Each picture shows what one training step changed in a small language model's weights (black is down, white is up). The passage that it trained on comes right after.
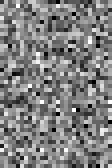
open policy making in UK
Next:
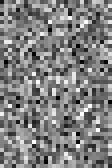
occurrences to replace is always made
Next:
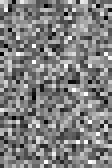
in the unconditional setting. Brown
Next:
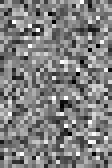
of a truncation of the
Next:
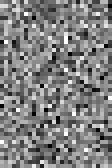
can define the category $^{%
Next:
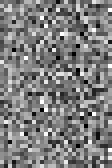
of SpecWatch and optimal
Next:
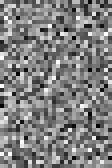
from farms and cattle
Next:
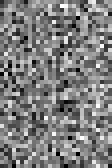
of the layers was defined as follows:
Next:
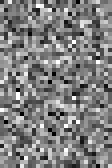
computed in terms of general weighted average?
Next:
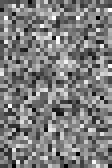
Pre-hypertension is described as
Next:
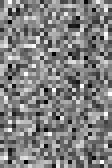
be identified with the symplectic quotient
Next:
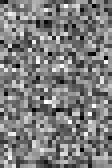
ecosystem, pesticide,
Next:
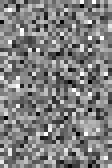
crack. Notable developments in
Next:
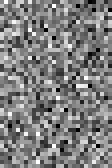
whole operation needs to be performed via robust
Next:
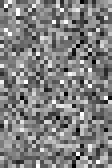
framework to Quantile Adaptive
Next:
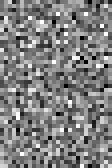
remark that if the indirect effects
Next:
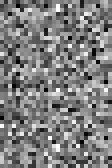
association with oocyte
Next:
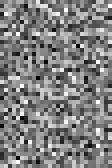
are could easily enter into the
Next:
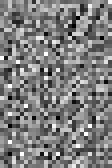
to be addressed so that
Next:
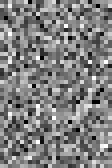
route from the origin to the
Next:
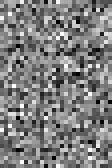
type of vegetation growth
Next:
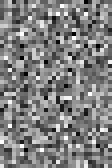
if the fractured fragment is
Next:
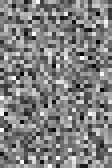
In Section IV we comment on
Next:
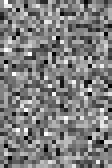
To overcome this problem, we shall
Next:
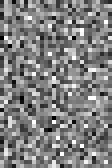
we have \begin{equation}
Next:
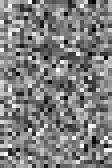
additional digital literacy training. This common
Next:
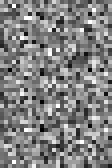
\endproclaim \demo{Proof}
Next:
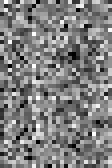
in the “Flood risk
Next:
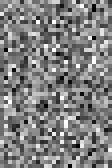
the bending flows, can be
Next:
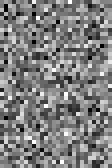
scheduling variants in
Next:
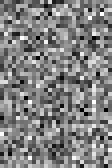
a Lie algebra $\g$ such that
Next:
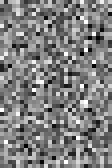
its operations. As they are still a
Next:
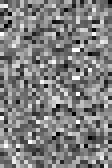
new algorithms. Swarm intelligence algorithms
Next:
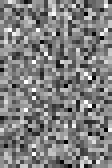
$\tilde{\sigma}$ around the critical
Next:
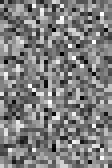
Human Centric Digital
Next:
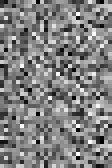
the Onset of a New
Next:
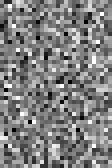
the number of urban motor
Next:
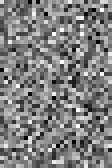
is destroyed. We show
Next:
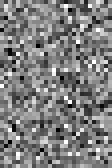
us consider the following characterizations of a
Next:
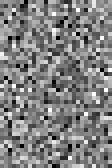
the final result is calculated by
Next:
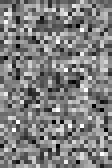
dimensions, with $n=69$
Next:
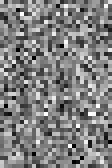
that the gradient of $h$ becomes
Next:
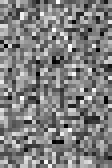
situation most frequently giving rise to
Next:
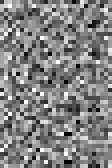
proficiency in terms of
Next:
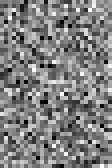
the solution is even for all
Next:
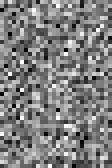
Albert Janku wrote
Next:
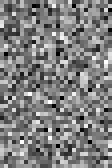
between tetrachlorosilane
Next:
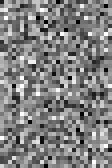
from viscosity or from molar volume or
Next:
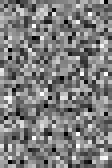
University, Vietnam
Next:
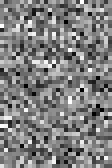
reading. This paper reviews two
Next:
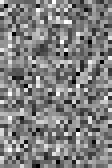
to classroom and research training,
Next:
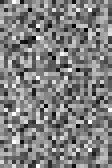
J Phys. Rev.
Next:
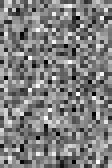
be part of the research will be
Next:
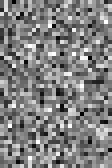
equation \begin{align*} -\Delta
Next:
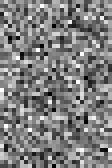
is rotationally symmetric. If
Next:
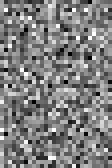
the union of multi-trajectory
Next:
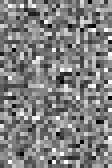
accuracy of the data and information
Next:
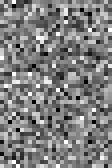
[28], Chapter I, Theorem
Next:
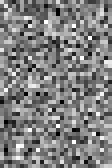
Lemma 3.1 immediately. Notice
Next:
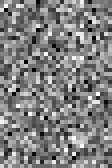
\R_+.$$ Direct computation
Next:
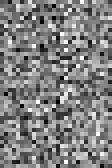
this setting, $V$ has the
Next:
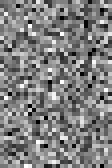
striking is the emphasis on
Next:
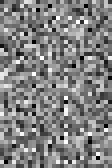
\cdot e_l \cdot
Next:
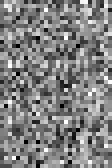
traditions and to profess the
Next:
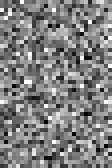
examples of {\it infinite} type representations
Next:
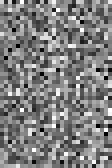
religion and ethnic
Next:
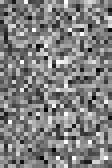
Balance of Valeological
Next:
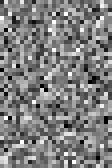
spiral ganglion cells:
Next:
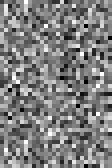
Keywords: nutshell
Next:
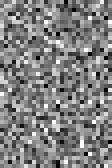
loss function achieves a similar
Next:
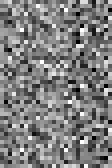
suppression assay as described previously
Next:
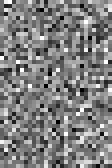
large number of equations and variables, that
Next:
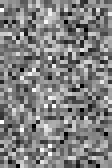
The data used in this paper is based
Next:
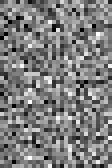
\cite{Mar2} and
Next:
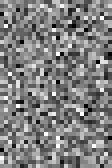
is a split epimorphism.
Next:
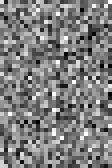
that each country proposes, as well
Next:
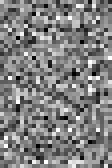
Guides to Good Practice
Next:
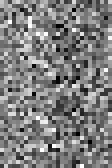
marks *deep* enough
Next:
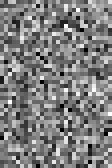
the above sample was injected and
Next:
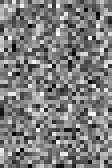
commercial agenda of rendering
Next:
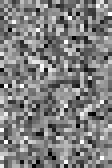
utilizes the top-down construction procedure
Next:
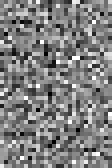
(4): Beam During
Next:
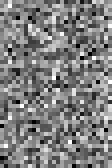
increased productivity and impact positively on
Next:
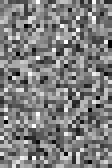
thereof; eggs and
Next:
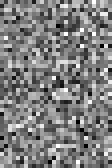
and $X_2$ such that
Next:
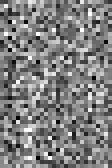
completely derive the exact tail asymptotics, we
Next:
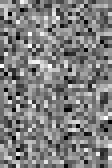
used is known as the global warming
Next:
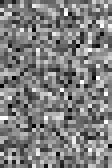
soil on scientific lines to improve the
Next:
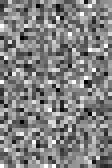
\subfloat[implicit $\Delta t
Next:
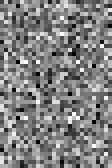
is a good-completion
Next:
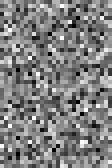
is to generate text in a target style
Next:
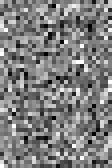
sales possibilities [36]. For
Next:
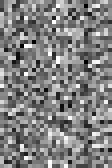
\times K_n$,
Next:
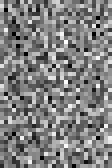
oleic acid and polyethylene
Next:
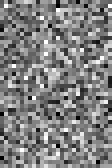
{\large \bf SMOOTH
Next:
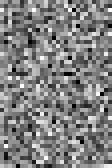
Source Df ^a SS
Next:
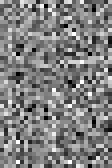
at the eighth participant.
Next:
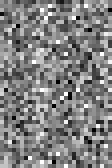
imitation if only based on its
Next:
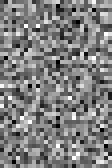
some unitary $u\in
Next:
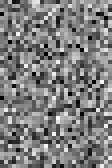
journals, and other materials
